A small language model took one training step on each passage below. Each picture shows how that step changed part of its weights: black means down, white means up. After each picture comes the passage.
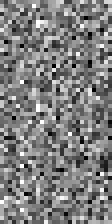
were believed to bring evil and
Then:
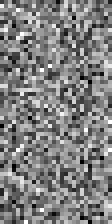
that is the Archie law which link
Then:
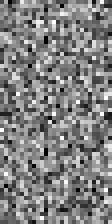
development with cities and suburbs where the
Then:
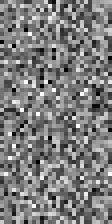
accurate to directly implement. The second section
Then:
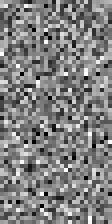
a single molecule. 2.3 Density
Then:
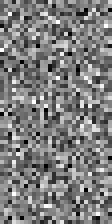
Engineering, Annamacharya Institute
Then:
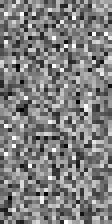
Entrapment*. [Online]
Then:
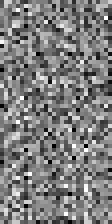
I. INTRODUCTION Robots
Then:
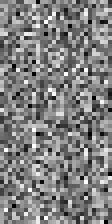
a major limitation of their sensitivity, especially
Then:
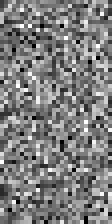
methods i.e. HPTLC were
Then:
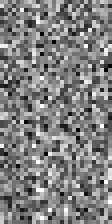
of our republic on the development and assessment of
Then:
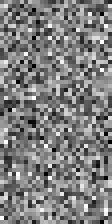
Typical Meteorological Year method
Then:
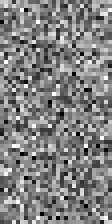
the cultural identity, ritual life and
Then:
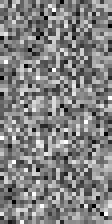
the accusation that it is difficult to
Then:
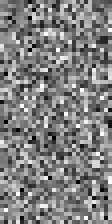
This makes MDGs a functionally unique
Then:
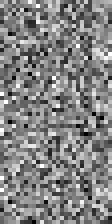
of these two independent variables smoking status and
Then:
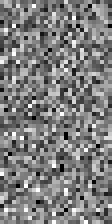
Ross “at an age when most
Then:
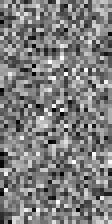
their time, but also laid the foundations
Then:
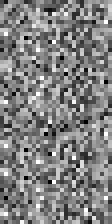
the quality, the reliability, and the
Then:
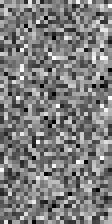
1.5 e Canopy growth
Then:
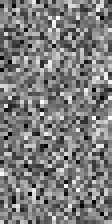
[13]. Cotinine, a
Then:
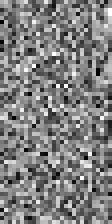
in this area can both prevent the efficient conduct
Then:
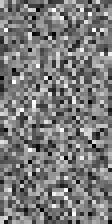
Radius 0 mm Fig. 5.
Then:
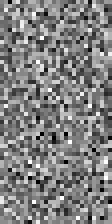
with a wide range of populations admitted to
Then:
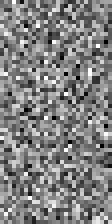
contexts of business research, the analysis
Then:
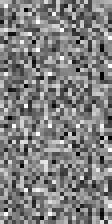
the 14 documents considered for the analysis of the
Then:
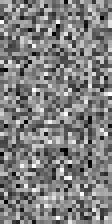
In a milk-conducting system
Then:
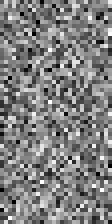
spin-state dependence at
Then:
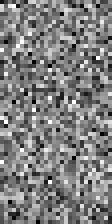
how sea-level rise will change
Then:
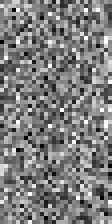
economic works contains also examples where
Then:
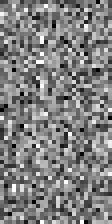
tows defined in 2D with no
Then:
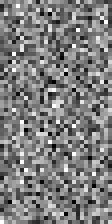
Shaheen², Dr Maha
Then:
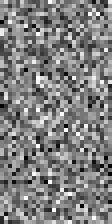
globally, depending on the
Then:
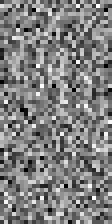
DC link capacitor clamped
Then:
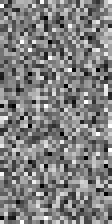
(Managing Director of
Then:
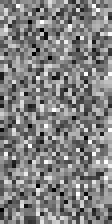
in traditional medicine since long ago and have
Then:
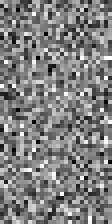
a richer repertoire of
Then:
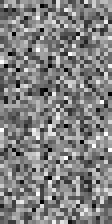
could enable him to look into the
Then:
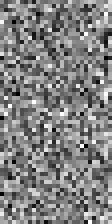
- Software Security Technologies & services
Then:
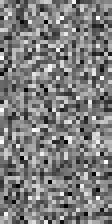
young people. Most patients reported to use
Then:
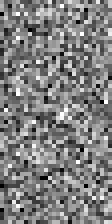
over a 100 gene therapy clinical trials
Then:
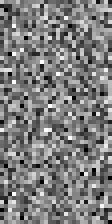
Keywords: Air-gap
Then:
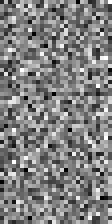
12 O' clock in group-I while
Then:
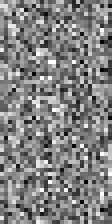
printer, and what is printing on
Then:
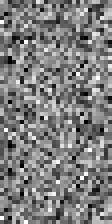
progressive failure using cohesive elements.
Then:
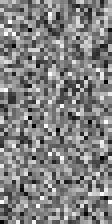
fully adjusts the mechanized
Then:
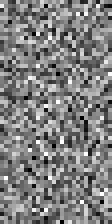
experimental conditions (between imagination and
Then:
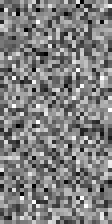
acid stimulated monocytes, while
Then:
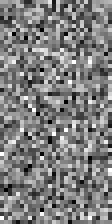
highest for Türkiye
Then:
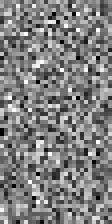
understanding gap (IUG) with a
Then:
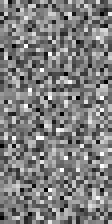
(see Figure A2 C), where
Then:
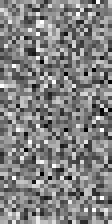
of these. In samples 4 and 5, it
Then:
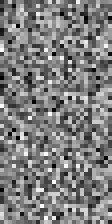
(TCRC) in the South
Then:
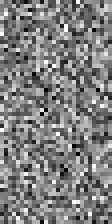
self-control manifests as a unique
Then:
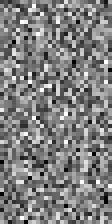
dry acetone (50 ml) was
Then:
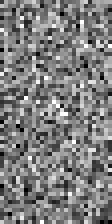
are identified in histological sections. (of
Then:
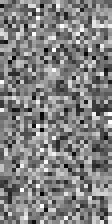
out learning activities with pleasure,
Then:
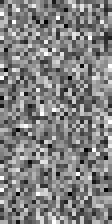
in an alarming rate specially in the
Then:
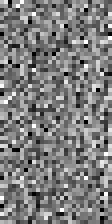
Preparation of Standard Solution: An
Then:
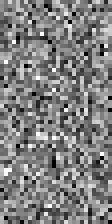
the suitability of Western,
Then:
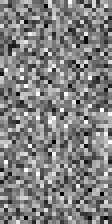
Laboratory Medicine and the
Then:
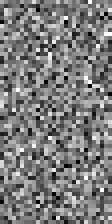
Analysis n (%) Atrophy Grading
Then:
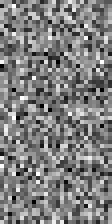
Universities in developing countries should get
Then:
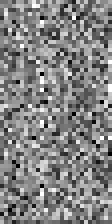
and engaging in physical activities with trees,
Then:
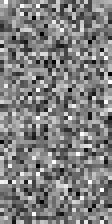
there are primarily two categories of energy
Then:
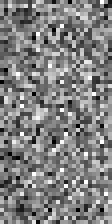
between different hosts, licensed under
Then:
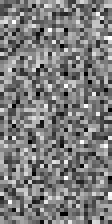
Agree). B.1 Insight
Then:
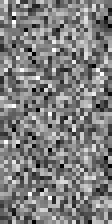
*support* designates the number of
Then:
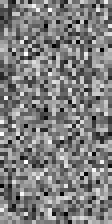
high water binding capacity which was associated with
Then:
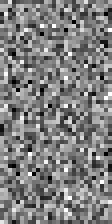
in every educational institution are staff records and student
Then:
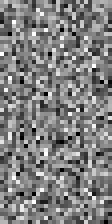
word. There is a long history of algorithms for
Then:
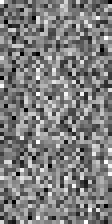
to extend to the crystal lattice.
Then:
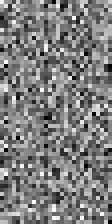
biological echoes or the political defects it
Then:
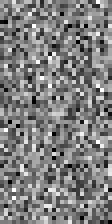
and lower limbs were selected for review.
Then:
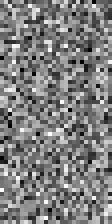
- **O**riginal Draft
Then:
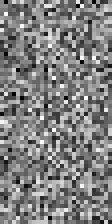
growth, leading journals,
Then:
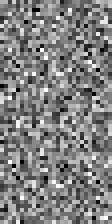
owner(s), and - each of the
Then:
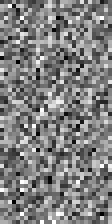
techniques invented in the 1850s
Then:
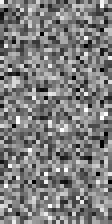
attosecond probe pulse
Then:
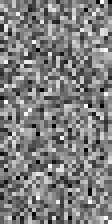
a laser and modulator. The
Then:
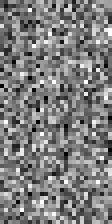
ability to persist in the soil and infect
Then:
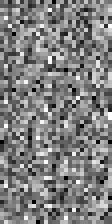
to ensure highest classification accuracy for SC2.
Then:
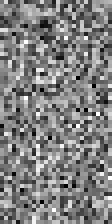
δ 3.87, due to the
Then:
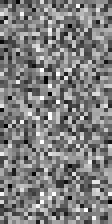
on the content of flavonoids in
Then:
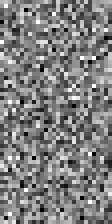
the fact that it was imposed by
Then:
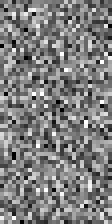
class of cancer chemotherapeutics
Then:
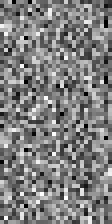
thematic focus, or area of concentration.
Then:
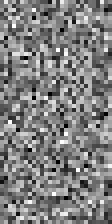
discussion, it was revealed that this is not a
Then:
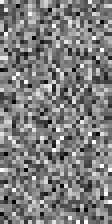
fluctuated between bitter,
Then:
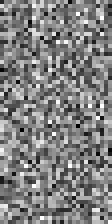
on several single-phase loads and as
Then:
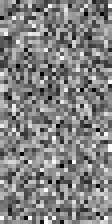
itself, supporting our assertion that local
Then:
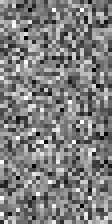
adopt methodologies for a liberating
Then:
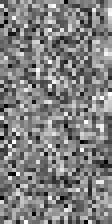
but rather through a subtle medium composed of
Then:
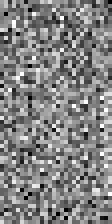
such as fluctuating material costs, design
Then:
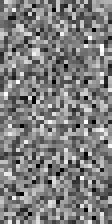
shows that the beginning of deep visualization and
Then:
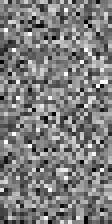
higher parameter A . Fig. 6 is shown
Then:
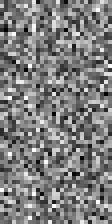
well-known relativistic
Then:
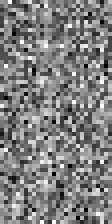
boyans, philosophical and
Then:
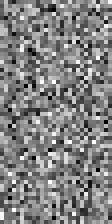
244 in part X of the Indian
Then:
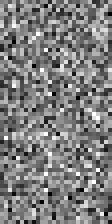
e f Figure 6: Ballistic test results
